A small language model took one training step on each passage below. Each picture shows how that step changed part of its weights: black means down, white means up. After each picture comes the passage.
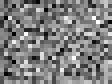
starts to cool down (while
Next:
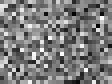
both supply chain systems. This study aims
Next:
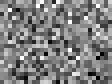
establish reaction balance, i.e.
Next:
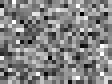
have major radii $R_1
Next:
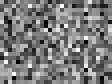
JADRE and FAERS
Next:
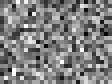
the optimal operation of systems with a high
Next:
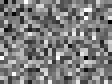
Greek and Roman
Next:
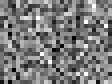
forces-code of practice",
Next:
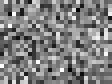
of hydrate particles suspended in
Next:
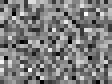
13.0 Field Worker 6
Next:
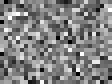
sheet Lake (circle
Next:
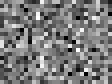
respectively at 28 days. When the percentage
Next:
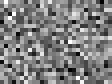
it would be enlightening for
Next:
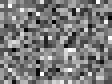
values up to delamination. Figure 4
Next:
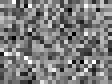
An Assessment of Mid Day
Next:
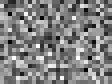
the flames flash back a
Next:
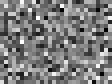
script is made available under
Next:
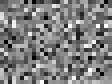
Xudong Chai et
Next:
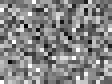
activity. Thus, the lines on the
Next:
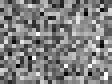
B in the formula is the number of
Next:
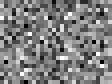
In this research, efforts were made to
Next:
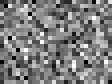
with a unit-cell parameter of
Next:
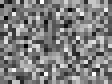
or in cinema. In the
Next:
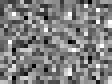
exemplify poor to moderate ability screening
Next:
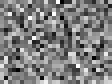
and overview of lessons learned:
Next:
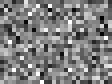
fact that there are several studies on
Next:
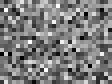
POPE. 6-minutes
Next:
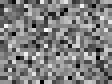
due to privacy statements.
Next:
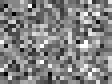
"multinational" -
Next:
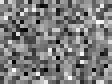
main idea of this work is to use
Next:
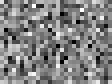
It gives insight into how Islam
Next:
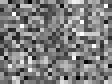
of IV to I was achieved by the
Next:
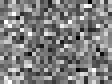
02 Uli, Anambra
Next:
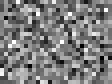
been made to the files in the
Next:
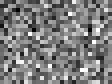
of the literature on intestinal
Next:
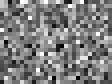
samples, and 'dust'
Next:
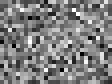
a highly significant impact on Year 2
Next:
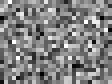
is pressured onto people in our
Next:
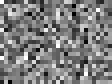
work done and tries to get the
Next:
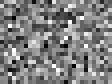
figures show that in the 1st group
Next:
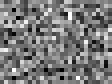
apple reported for this viroid to
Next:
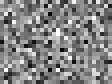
by Q) rather than perfect
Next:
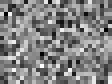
medication errors are associated with nurses
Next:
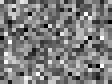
authors read and approved the final manuscript.
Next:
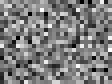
head master can meet the needs of
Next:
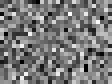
situation under the existing law on the annual
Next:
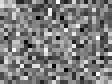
and arrangements that 3D
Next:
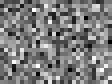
risk of energy poverty
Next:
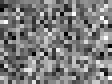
Pratiğimizi Ne
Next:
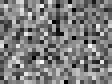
the weighted average of all the years
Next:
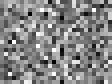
pressures and inferred global forces can
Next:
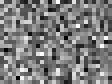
and it detects the malware
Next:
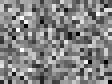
children's activity. As a result,
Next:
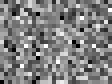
step.* 1. *The ontologies
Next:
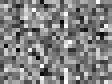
it is more recommendable to
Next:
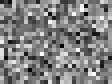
young people and enhance positive sexual
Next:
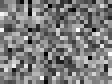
of performance and the achievement of
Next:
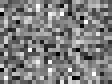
in order to be in line with the
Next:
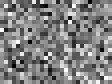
infrastructures via augmented reality and digital
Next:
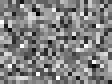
legal development. In the modern era three
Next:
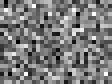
– representatives of the phenolic
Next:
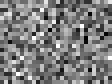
margin of error, the result is
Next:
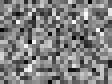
distribution table regarding awareness of the physical
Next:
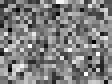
of each bacterial suspension were taken
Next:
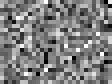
The problem which arises, we
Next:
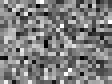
individual tasks to be automated make it necessary
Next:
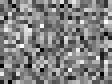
you need to understand the motives,
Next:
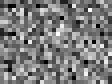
sustainability-promoting policies.
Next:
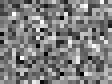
violence, right to live with
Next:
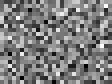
the BP algorithm. The BP
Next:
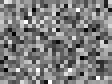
thought to be partly genetically determined
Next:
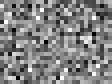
compared to 6.7% in the
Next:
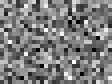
work reported in this paper.
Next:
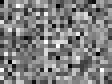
Resngit entitled
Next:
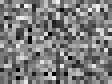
stations, the value of
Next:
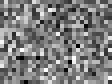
of plant senses, a natural product
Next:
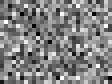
aqueous phase gave negligible
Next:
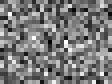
of Pharmacy Research & Technology 2014 4
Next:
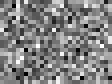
including visual acuity, fundus
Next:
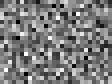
lenders in the future lending
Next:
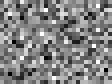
engine showed a decrease in smoke density
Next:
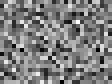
may use illustrative materials. Where
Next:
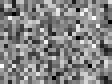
a “blended-learning”
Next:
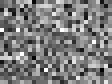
and can be indistinct,
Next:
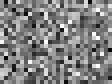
Systems, Thermo Fisher
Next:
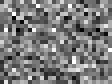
to become fully effective. Institutions also
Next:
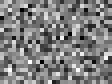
the diameter of rods or wires
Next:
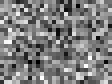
Nigeria Plc., MRS Oil
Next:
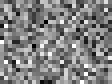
management policies. Such economy got the
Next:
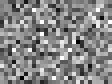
efficiency of CPT system is greatly
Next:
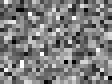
the retrieved 5G UE location
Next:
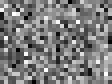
an ethereal solution of hydrogen
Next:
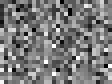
Fiber Volume Content of
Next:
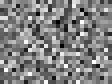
its function. The log-in module
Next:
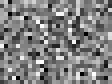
the East: if we go back 7
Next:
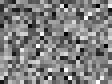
of Karabük (Fig.
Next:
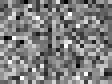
and concepts to students with special needs],
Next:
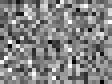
content supports this dimension of equivalence
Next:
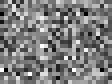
cavity. Measured
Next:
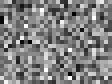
accounts for 10% of PUV
